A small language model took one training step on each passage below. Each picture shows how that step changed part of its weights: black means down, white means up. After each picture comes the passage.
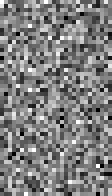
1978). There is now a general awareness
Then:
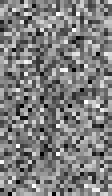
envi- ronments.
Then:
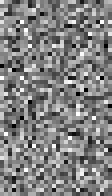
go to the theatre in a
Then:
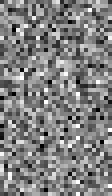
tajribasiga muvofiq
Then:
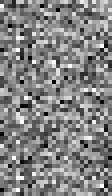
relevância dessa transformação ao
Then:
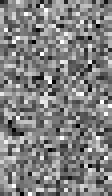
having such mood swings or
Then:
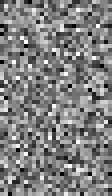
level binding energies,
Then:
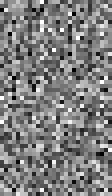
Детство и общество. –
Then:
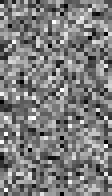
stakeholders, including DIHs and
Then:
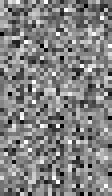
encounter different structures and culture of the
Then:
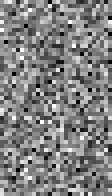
On the other hand, in the past,
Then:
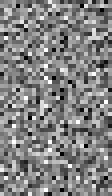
student with the subject and help them comprehend
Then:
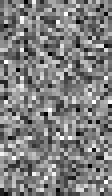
ainda alguma dúvida, o
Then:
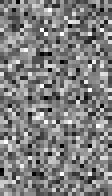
healthy from the disordered population)
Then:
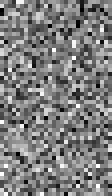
huquqlari, "works
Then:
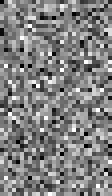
home community. These are characteristics that might
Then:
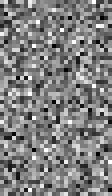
рейтинг баҳолаш
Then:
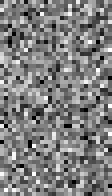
стратегій, які стосуються
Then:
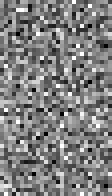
value of soil roughness of the said
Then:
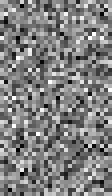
cases were observed in males 185
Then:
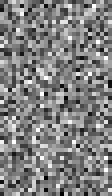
0 \quad (9)$$ Along with
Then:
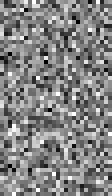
yondashuvi o'quvchilarda
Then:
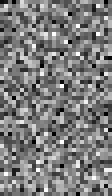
a pour objectif majeur
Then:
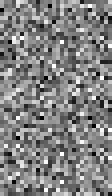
pogovoru smo
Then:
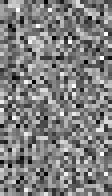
ta qoziqcha bo‘ladi.
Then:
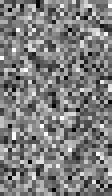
is Ethanol? Ethanol is
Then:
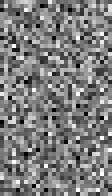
Романюк Юлия
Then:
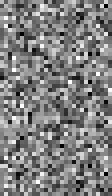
but they still face with the challenges in teaching
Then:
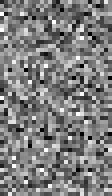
groepen onder de accountants,
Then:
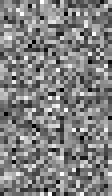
the original signal and the predicted signal is
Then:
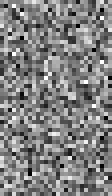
дать 30-кратного
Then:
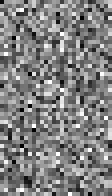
These rules can be incorporated into a
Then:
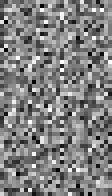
terms of those demographic and geographic variables
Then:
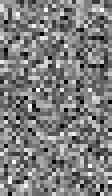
baryte occurs as thin
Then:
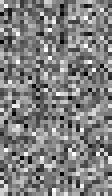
potential, Mandalika is
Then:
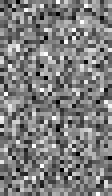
ko'rib chiqishdan iborat.
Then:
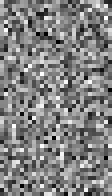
investigation is to study the attitudes of the
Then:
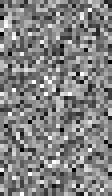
The red and green lines are related to
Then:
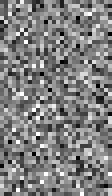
about computing security controls. 11.
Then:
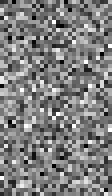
von Utopie und Alltag, von
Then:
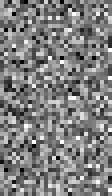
aceptar o rechazar la
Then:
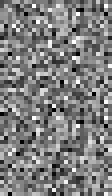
en un proceso dialéctico, en
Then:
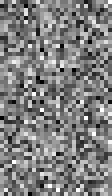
it. This paper tries to argue
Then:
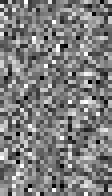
Elementary School,
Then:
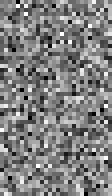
sensing [2]. It is majorly
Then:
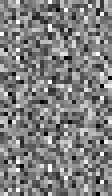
va boshqaruv tizimlarining elementlari va
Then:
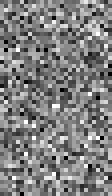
inspection is required, and
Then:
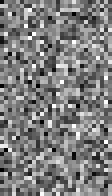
Meften, N.Z.
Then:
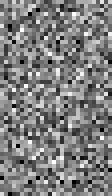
the participants was 42.38 years
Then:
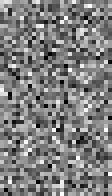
to improve the performance of the Bekasi
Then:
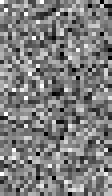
A. Research on the Nature and
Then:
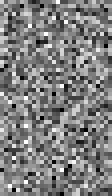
a key to the Indian species of
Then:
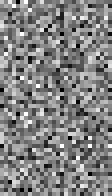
in the English language until the end of
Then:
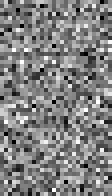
– незрілих зародків
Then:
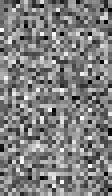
and its possible distortion. At the
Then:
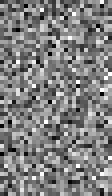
kerak. 3. Soliq
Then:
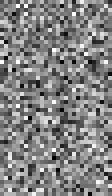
of facts, consulting tasks,
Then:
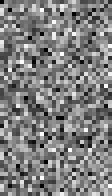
development of the disease. **Aims
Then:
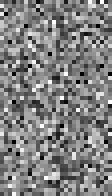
kamoloti, ijodiy fikrlashi
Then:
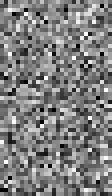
alter lipid metabolism leading to
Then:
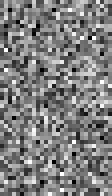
1. Approaches and Methods
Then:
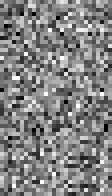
rastreamento dos veículos
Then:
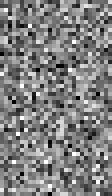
Mentorlik tizimi ham zamonaviy
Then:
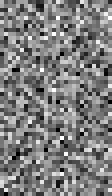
os sintomas que levam
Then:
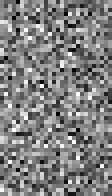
mode of English education. In the opening
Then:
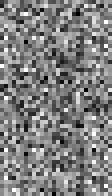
como históricos y como tales
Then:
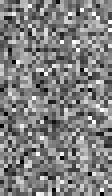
stone masonry. Abstract:
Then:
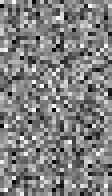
tests and the adaptation of the suite
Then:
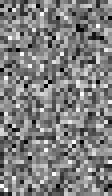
vakolatli komissiyasi
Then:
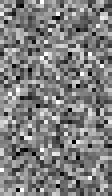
be improved in order to yield better extraction
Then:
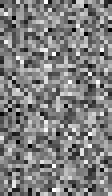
– Etikk og juss og 6
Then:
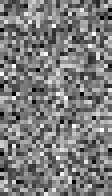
completo) RESUMO. A
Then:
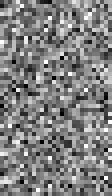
futuro basado en la simulación
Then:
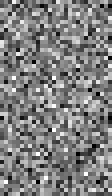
*et al.*, 2005). Recognizing
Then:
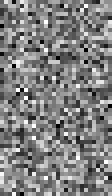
joint limits and clamping
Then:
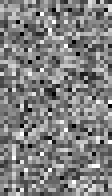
S. Rajasekar
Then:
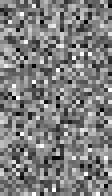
in this paper has been taken from the given
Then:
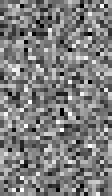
weeks in Qatar (8
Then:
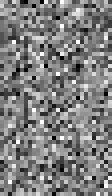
espacio que forma en la
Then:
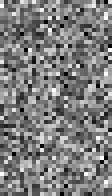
capacidade de usar a comunicação para
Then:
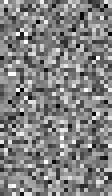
UNESCO are looking after the majority
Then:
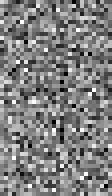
had received placebo in The Ring
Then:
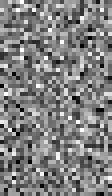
ta'sir ko'rsatadi.
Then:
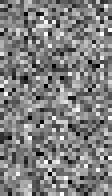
Bij de medici: neen,
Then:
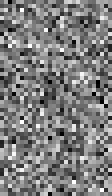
Cold Season Centro 13.52
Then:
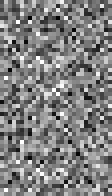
taşıdığı önem
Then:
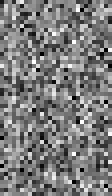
Мордовский государственный
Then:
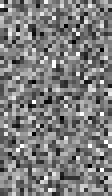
conditions professionnelles. Ils
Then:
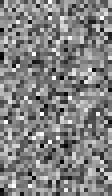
Revision)", Bureau of
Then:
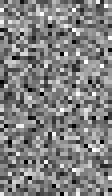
unui scop, ci și prin
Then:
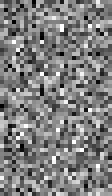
He has been a professor at Department of
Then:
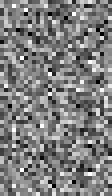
berkepentingan. Salah
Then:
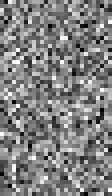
відповідальність; генеральний
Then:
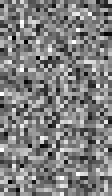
Indonesia Tahun 1945.
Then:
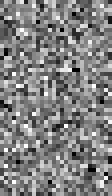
481 Харківський національний
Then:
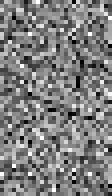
hikmatlar yordamida bayon
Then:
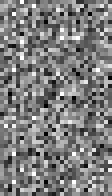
8. Кахарова М.
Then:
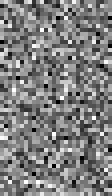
pasta, bakery products,
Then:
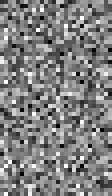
concentration of the essential oils.
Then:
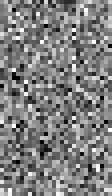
daromadi bo‘yicha top-5
